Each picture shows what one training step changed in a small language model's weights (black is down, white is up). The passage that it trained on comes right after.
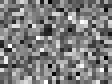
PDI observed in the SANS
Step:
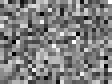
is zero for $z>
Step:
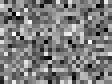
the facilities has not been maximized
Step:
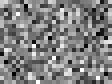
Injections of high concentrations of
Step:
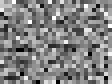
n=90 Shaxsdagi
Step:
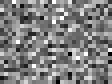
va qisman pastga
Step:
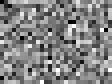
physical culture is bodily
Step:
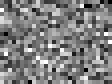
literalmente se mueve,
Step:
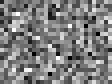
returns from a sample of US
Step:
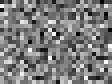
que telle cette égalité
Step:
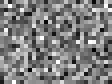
compensated by the electromagnetic force.
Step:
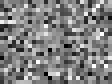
и делали все
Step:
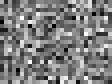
de la Universidad Técnica del
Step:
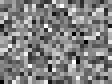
a small number of the generated samples do
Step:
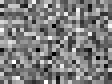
under n -DS has to compute k
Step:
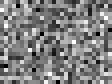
\centerline{\bf 3.
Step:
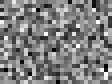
exceedingly large class size
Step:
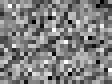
- (1) What are the
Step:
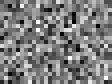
existing simulations for critical design decisions,
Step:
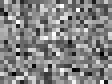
dalam proses pembuatan
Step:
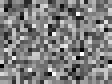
S, flavonoidlar,
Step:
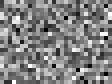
years of independence. The fact
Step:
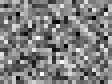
met enige voorbeelden
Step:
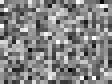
of Anthropology,
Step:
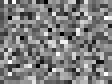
three conceptual states outlined
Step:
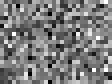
been performed at 7.5
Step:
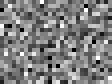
it is more useful to consider
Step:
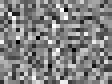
negative signs to introduce variation. To
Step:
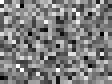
before elective surgery under
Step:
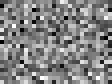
Seminário de Artes
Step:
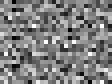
reflectance and transmittance ratio
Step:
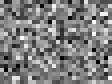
telah terbukti bahwa
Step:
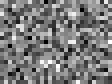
interest to researchers. Questions:
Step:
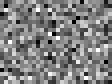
deficiente. No se observó
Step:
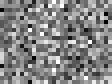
before (dashed curves) and after
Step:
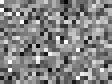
по улучшению
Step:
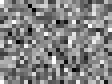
design, which is essential for the overall
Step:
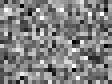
direction of the weld 2 –
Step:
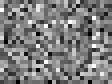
Из-за того, что
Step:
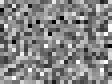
(degree of indeterminacy
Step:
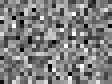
a non-emergency
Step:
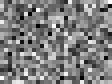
savdo yo'llaridan
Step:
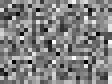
\langle k'\vert
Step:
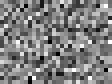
and 2D models at the same neutrino
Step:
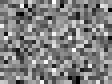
site. Diaphyseal /
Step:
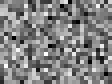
criterion of the delamination
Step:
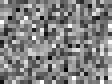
intended to be used as a
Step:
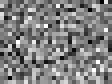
errors, and numerical results are consistent with
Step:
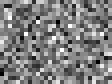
vulnerable to sleep
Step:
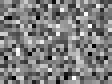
Akropong School for the
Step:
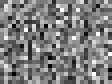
cost associated with traditional simulation-based
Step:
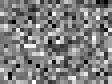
that *the day is soon
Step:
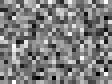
accomplishment of some academic
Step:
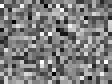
first unto God and to the
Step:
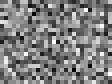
- 0.4$ kpc interval
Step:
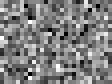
other requirements, including resilience against
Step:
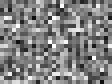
xususiyatlaridan biri –
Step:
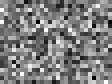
Infertility; Traditional
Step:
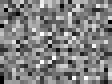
iroda davriy va
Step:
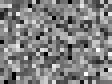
The RF spectral response measured using a
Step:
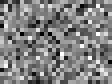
3 and 10. Follow up was
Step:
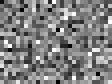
yaxshilash va moliyaviy
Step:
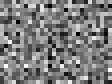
farmers to enjoy sufficient
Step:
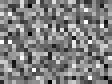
model, a lattice model for the
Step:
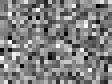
solutions that uses various encryption
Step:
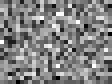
Меморандум о
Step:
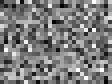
uprawy rolnej
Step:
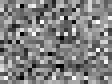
bo‘lgan ishtiyoqini
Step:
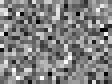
players, and most of them have
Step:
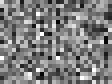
the open blue square is from
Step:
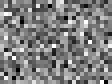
state respectively. In particular,
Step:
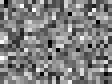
of synchronism is considered as
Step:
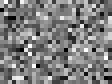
Contributions R.P.,
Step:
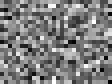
qadar chet tillarini
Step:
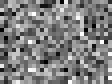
This result in a one-way coupling
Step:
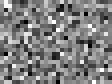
sufficient quantities. Emerging research suggests
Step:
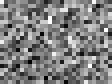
Social Business Models:
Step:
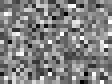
dBm power level (0
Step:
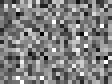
(BKM), the
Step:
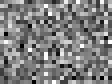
and demonstration of an automated,
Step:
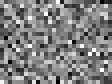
tunggu yang panjang,
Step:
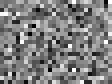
& $ \tilde q\tilde
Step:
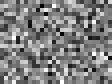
of special simulators and
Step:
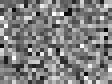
is released and rises as a
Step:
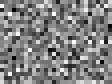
mechanisms and thus the appearance of
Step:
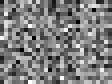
BioImage Archive
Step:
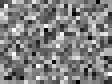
sifati bo'yicha mas'ul
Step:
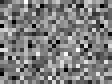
reliable \HI rotation curves.
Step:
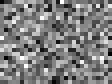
2015). The multinationality
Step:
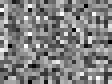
with is intended target state at the
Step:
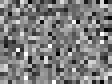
studies in several ways. We
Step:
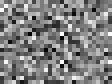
Heraeus Kulzer,
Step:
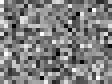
DCE attributes and their levels.
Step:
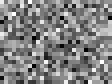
musik streaming,
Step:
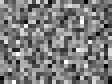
to have been heavily
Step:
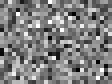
some implications of the discrete
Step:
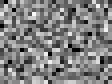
conditions, such as heat shock or
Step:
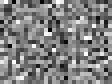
develop in the future. Education is a
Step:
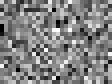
activities which cannot be mutually
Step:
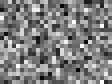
and a text passage, the
